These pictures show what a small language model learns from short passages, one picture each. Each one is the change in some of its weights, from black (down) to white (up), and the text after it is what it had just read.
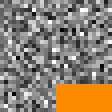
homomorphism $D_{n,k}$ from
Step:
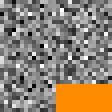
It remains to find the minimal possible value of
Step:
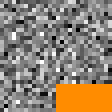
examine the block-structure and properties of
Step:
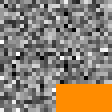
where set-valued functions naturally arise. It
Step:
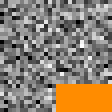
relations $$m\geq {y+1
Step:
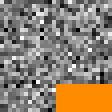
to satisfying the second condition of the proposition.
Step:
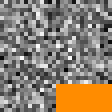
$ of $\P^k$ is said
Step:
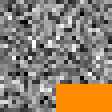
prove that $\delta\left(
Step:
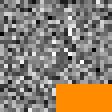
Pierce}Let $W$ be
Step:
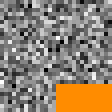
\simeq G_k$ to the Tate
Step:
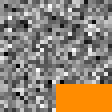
that if $G'$ is obtained from
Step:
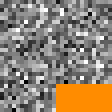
In this direction, the next results are particular
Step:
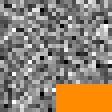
so strongly to the endpoints that once it
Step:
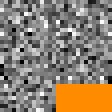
$\mathcal{B}$. Now, we have
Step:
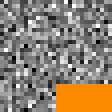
which start at $\tilde x_0$.
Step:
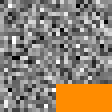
\ $\sigma$-algebras on them. Recall
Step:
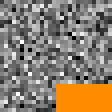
is the radical center of the three
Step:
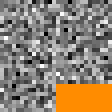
of $N$. Therefore if we define the
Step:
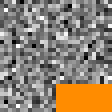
the finite energy of solutions we deduce uniqueness in
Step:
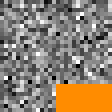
$T$ necessarily have antipodes,
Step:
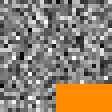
$A$ is the coefficient group written
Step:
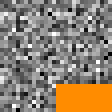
1 is due to the relative situation of the
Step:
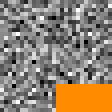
additional homology operations $Q_n$, and
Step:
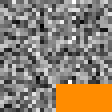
11 are particular cases of 9 when
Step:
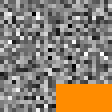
We compute \begin{align} \log
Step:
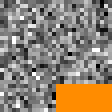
equal to the $\si$-weak closure of
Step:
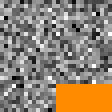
non zero sum ones. \\ Furthermore, the
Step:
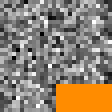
an orthogonal direct sum of these subspaces, and
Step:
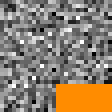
emerge in PTO-based
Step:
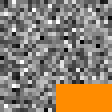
author of the book, ``Quantum
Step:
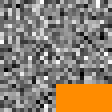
nonconforming space, which is a
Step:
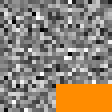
We still form the Fock space
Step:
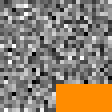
pentagon with $H(T)
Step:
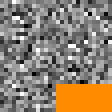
The second statement follows as an immediate corollary to
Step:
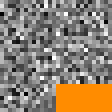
\epsilon/2$. Then by condition
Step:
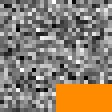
as chemical kinetics,
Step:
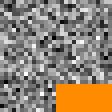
imply $B_+>0$, and in
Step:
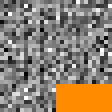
be a group and let \(N\) be
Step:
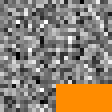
$\p$-subalgebra with these properties.
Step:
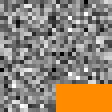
very often used to advantage as preconditioners
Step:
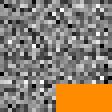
consists of the six vertices of an
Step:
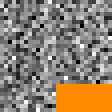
some background information about the discontinuous Galerkin
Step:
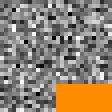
affine monoid $M_c$ for every
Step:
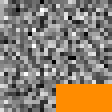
&\leq& 2\varepsilon +
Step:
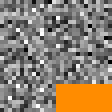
of straight line $\{x\in
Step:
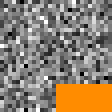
the traditional TF plane clearly separated in
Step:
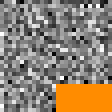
the operator $T$ is defined by
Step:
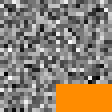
we found direct calculations prohibitively
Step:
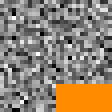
points towards inside $\Omega$ along the smooth
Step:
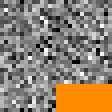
the right side is a quasi-compact
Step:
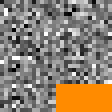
In fact, we prove the stronger statement:
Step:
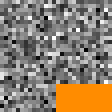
ii) of this corollary will be explained
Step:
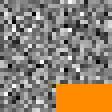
We shall summarize the properties of our construction
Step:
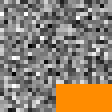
project ``EnEx-CAUSE''
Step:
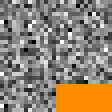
\begin{rem} Note that
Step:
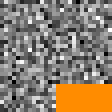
the evolution of a triod (or its
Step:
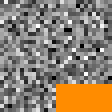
\end{equation} where we denote the
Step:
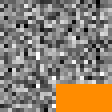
two sections then demonstrate its application across a range
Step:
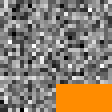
= z f(z)$ in the space
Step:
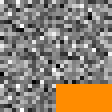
polynomial matrices (i.e. for
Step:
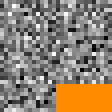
H(t)} \ du \right)
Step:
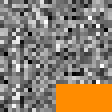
$f=f(t)$ of the
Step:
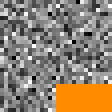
side. The right hand side consists of already
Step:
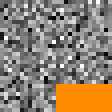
algebra $\PP$, the first cohomology group
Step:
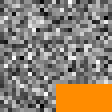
E)$ whose vertex set is the disjoint union
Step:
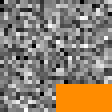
functions were presented and their results were used to
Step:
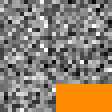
$\Sigma_n$ preserving the partition of
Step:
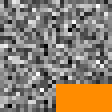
form of this curve is;\\
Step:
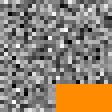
to present measure and category(topology)
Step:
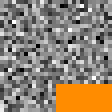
drop the subscript $\QQ$ whenever
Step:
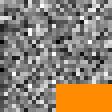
such that the particle takes them all at
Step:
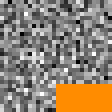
take $q\in \beta X$
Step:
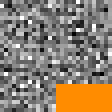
by establishing the existence and uniqueness of such
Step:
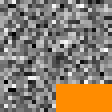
shrp} S_{\Lambda}
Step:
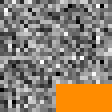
This slim volume contains the proceedings of
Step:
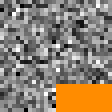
that $\S{N}$ is
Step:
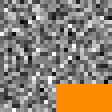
critical groups, we require the following notion.
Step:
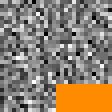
\item[(i)] for each
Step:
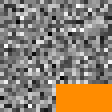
compatible, using condition (A7) and
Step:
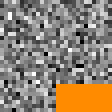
,$% \begin{equation*} \theta
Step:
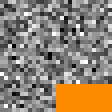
still depends on $n$, the smaller sample
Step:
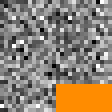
all conformally invariant differential operators arise via the
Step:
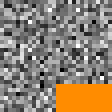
than using the conjecture 6 for searching
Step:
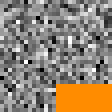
to be $\sigma$-prime if $a
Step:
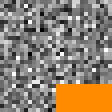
be applied and leads to an estimator for the
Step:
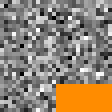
but not below the mean, as crossing that
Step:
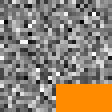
\begin{remark} Observe that if
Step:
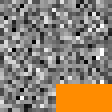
\section{Conclusion} We presented an
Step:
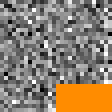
into the module actions and find relationship between weak
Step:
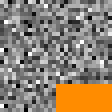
pencil. \begin{cor}
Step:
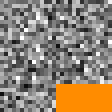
$G$ is continuous (see
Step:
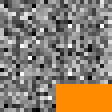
account for the influence of both highly
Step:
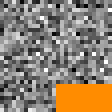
the note. \remark{Remark} As
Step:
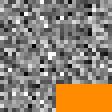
$\alpha=1000$. The main advantage in
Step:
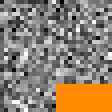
was proved to converge quadratically in both
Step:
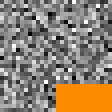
$ is found via an obvious analog of
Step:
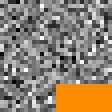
$n\times n$-matrices,
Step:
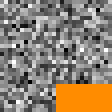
satisfying (\ref{condition}). Its uniqueness
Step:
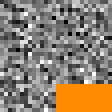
policy; that is, $Z$ is
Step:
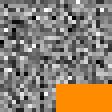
systems with various scheduling horizons are
